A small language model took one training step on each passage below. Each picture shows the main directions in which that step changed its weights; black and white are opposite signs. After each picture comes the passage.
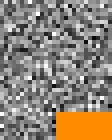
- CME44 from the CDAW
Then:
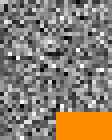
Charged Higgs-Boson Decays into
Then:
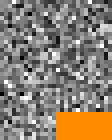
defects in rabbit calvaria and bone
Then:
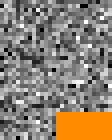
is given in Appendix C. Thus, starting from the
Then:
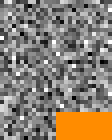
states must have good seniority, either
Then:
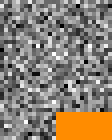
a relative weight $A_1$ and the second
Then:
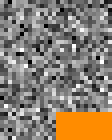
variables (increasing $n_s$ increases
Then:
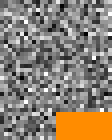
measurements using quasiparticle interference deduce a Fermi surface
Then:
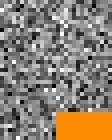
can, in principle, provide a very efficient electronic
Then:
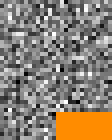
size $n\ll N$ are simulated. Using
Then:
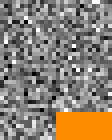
reflecting an entropy whose leading term, at least for
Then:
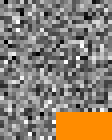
carried by the heavy $b$-quark; all light
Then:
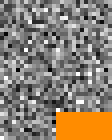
the most promising path to fairness, and human
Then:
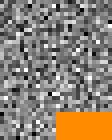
a higher density and the other with a lower density.
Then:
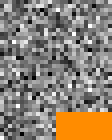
to our current ones. Unfortunately,
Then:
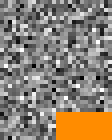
of string diagrams assigns a quantum invariant ${\rm
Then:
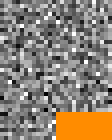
$\Delta Y_V$ & $\Delta
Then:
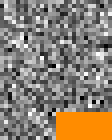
was not strongly affected by the choice of FEE
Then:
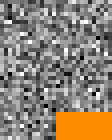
evolution of a wavepacket. In the context of
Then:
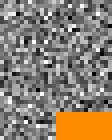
factor leading to error rates in tasks such as quantum
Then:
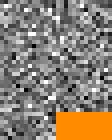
follows\cite{new2}. Thus,
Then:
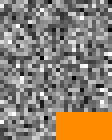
control to learn to associate local AOH
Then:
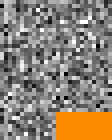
is absorbed in this case, this mode is
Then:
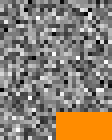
\label{eq:H} \varH =
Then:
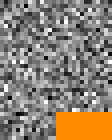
solution of Eq.(A.2.3) is
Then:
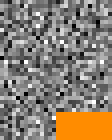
vortices until eventually their size becomes of order the
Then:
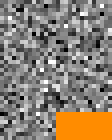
outil/copeau, lors de
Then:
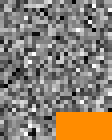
to study higher order processes and along the way we exhibit
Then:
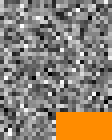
\caption[Inclination and Polarisation]{
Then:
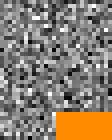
thermodynamic Maxwell relations. Doing this we can map
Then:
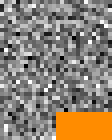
less than that of Fe$^{56}$, so that
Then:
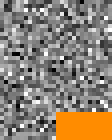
to differentiate the models involving magnetospheres or
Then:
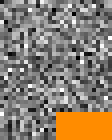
evaluations, we implement the following comparative algorithms:
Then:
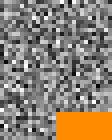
cylinder is homogenous at the
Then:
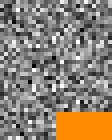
can increase the charm quark number but the enhancement is
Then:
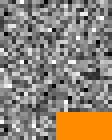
blue dots. (b) Left: Two
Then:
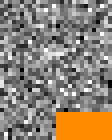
the fully quantum model, manifestations of quantum field
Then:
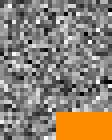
full matrix measurement (second bin). The data are shown
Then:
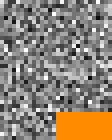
residual sites at the lattice edges give rise to the
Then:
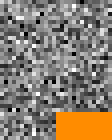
BCD. The universe accelerates when the contribution from
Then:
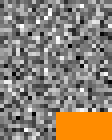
$M_{\beta_j}$ used in our
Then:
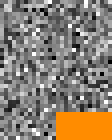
to identify the phone number matching the name
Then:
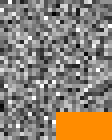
Lagrangian. These generate non-canonically normalized kinetic
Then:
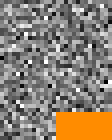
that $v$ and $u_z$
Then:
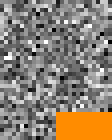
and reconstruction of the neutrino energy. The linearity valid
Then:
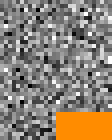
\refb{e24p} is not
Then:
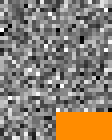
optimization of photonic components and quantum-logic
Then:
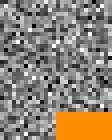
platform, which are then stored in persistent storage
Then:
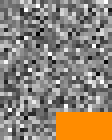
we have \be \label{A2}
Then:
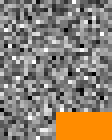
the clocks attached to them would not
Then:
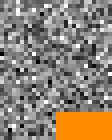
of quantum gravity effects. Hence quantum gravity effects modified the
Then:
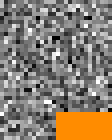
attributes can be selected within the subspace attributes, and an
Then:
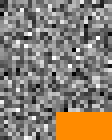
form closed to DKP-form:
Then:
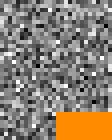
and plotted the extracted values for the geological device in
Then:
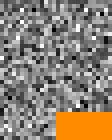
APIs (token counts are in the
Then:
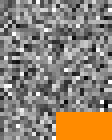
the dyon is excited by an incoming fermion,
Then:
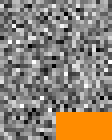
a linear function of $p$. We therefore use
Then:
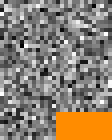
as a powerful tool to determine complex molecular structures with
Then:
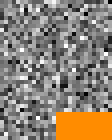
section \ref{sect:endpoint} we
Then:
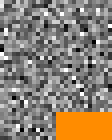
service requirements to be met by the network while transporting
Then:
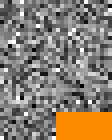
finite temperatures. These calculations are consistent with the
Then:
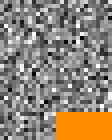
in the RNA complex \cite{carlon}.
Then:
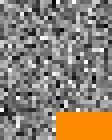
omit the last term in the Coulomb interaction,
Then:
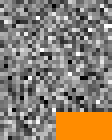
\ket =\delta(\hat x-\hat
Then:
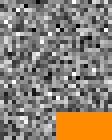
negative couplings $D<0$, only AF,
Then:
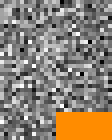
this model would also predict blue shifts, should they be
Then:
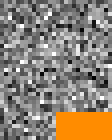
$b^2$. We observe the universe to
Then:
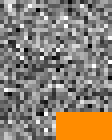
annual follow-up from the Chronic
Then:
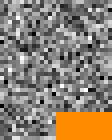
as (7)-(9) respectively. Note
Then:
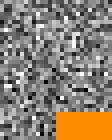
and our conclusion whether the star is a binary. The
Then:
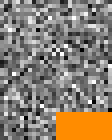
in using Eq. (\ref{elegant})
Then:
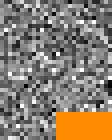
Then deriving with respect to time, one gets,
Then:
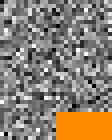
measurements were carried out to investigate its physical properties of
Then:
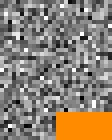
calculated from the ratios \cref{eq:ratio}
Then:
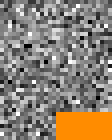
of line segments within a cutoff distance. We choose
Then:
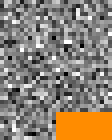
gradient expansion has some ambiguities. Clearly,
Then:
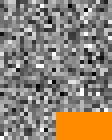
leads to an oscillation with small amplitude perpendicular to the field
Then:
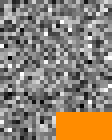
Gamma evolution 2 monopole}) and
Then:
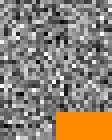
the $y$-direction, which involves three
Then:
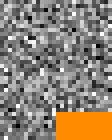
the promise of distributed methods for power systems applications,
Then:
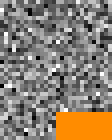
Measuring Safety in Open-domain
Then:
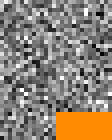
by identifying three areas that would require more concrete
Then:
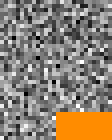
the anomalous heat diffusion induced by diffusive phonon transport is responsible
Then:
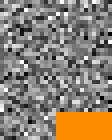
Weisfeiler-Lehman graph
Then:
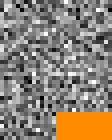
panes as a regression and classification problem, and
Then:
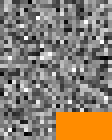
\ . } The spacing of modes near
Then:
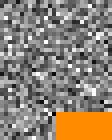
fixed set of Lagrange multipliers where
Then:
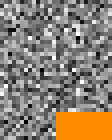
search excluding the $J$ = 0 amplitude and
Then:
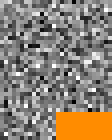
by what is actually meant by it we get:
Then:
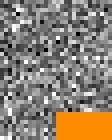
during pre-layout, towards appropriate design decisions
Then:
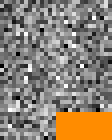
of continuous software quality engineering was introduced. The framework
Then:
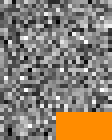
and 19\farcs2 which was free of sources.
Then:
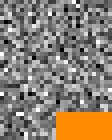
7,555 weight systems relevant to weighted projective
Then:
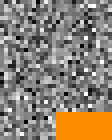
see from the way we have labelled the qubit eigenvalues
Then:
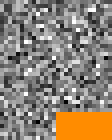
and the two resonators coupled directly to the waveguide.
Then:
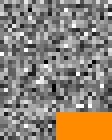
How this has been realised in the OET
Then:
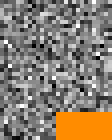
scal~Q - vect~Q = a -
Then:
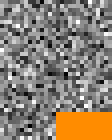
Problems in physics and Astronomy, Reviews
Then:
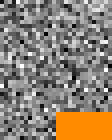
also deduces the $2S$
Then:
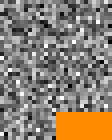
separated by a distance $d$; the width of the
